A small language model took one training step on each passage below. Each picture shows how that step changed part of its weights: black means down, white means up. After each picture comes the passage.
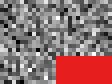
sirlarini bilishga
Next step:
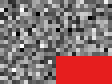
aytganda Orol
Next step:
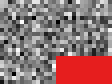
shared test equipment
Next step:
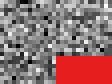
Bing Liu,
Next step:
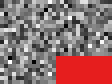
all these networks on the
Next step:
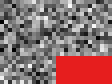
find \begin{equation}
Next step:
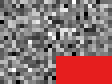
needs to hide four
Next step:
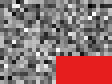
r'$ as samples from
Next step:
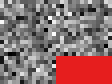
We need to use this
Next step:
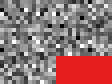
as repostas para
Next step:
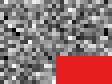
layer system. However,
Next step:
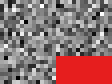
segments of the target
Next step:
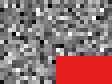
com ênfase
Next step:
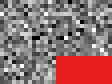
in higher education by
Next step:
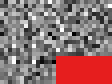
in the established
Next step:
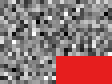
massive O stars
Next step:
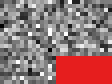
for all 4 GB,
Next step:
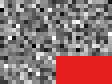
making sure that a
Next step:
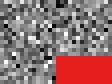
та прийшли
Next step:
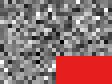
va jamoat
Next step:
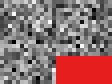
followed by areal
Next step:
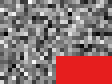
Hinblick auf
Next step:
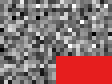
mais preocupado com
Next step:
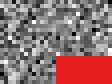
embarazo, tal
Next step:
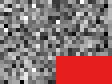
de negócios,
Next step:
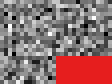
professional activities,
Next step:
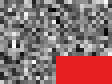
metodi. Bu metoddan
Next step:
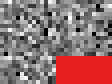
3. De Luca
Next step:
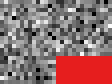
and differences. In the
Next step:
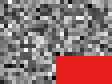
morfologi dan
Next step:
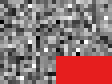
es un anglicismo que
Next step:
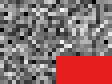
Eine Analyse
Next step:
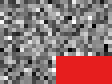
Therefore, at $z =
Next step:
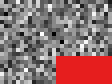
compromiso genera
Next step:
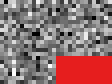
yoritiladi. Bu
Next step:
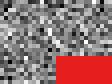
HFB equations in a
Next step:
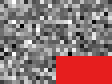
M\o lmer,
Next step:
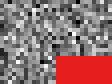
a true spacetime and
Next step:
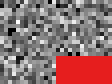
IEEE Transactions
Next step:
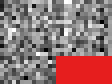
above analysis implies that
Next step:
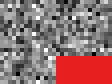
xal qilish orqali
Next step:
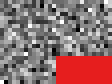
operator for Bob's
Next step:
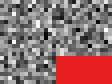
Data are taken from
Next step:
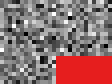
and wrong' and
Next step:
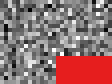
probe and the the
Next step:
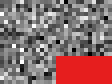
fluctuation of the
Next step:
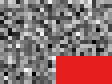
but at $Q^2
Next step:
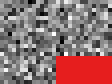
may interfere with the
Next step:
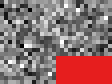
example of the spectrum obtained is
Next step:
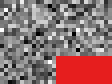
together with its
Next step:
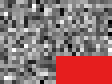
c) Zugang
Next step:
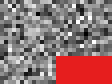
abroga, y con
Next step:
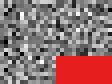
X$ denotes
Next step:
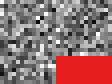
\end{figure*} To
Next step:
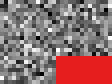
indirecta el estado
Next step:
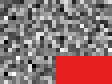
Python package
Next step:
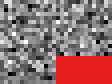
o whatsapp e o
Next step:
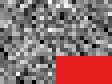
intensity values taken at a
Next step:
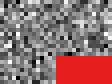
hoc corrections to the
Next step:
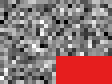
prevent the structure from
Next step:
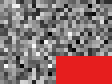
the renormalization scale
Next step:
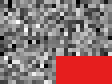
of low magnitude
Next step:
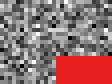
kain perca.
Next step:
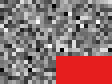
is not interested in
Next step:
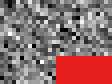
distinct intensity
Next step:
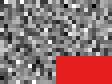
Ахилла и
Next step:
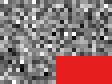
the rate of decay was
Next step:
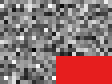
yields the electronic contribution
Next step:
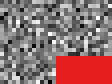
shu asosda ularni
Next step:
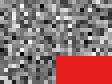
esa Til va
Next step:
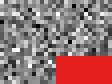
parameters are the same as in
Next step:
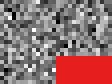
werden zudem
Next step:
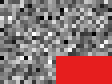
ganham forma, que
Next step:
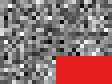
images can be measured by
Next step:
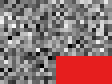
between stellar and
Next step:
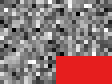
from a triangular
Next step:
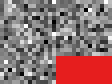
operator that is both
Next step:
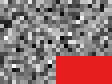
central velocity dispersion)
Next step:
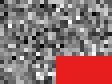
society" directly
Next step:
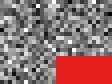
Mellin amplitudes using
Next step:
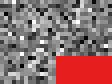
inflation models with the observed
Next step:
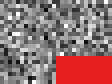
qualitative interpretation of
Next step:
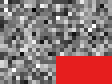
de rutinas
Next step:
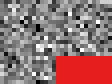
is generally higher than that
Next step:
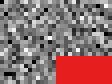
scattering does not influence
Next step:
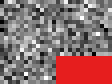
mais importantes é a
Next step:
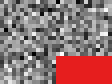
vinculadas al
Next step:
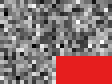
data yang sangat
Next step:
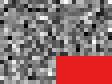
La valutazione
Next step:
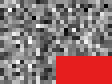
the property that the phase
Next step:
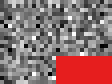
проявляє себе
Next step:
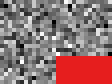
*The Journal of
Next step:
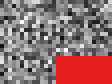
using recent results from the
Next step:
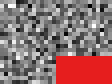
GN20 were obtained with
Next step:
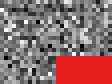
системы управления
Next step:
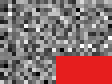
milliy ta'lim
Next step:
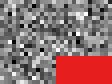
is one of the main
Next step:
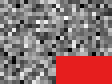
o'stirish jarayonida
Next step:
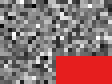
\newblock \emph{The
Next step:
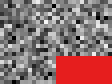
might have to do with
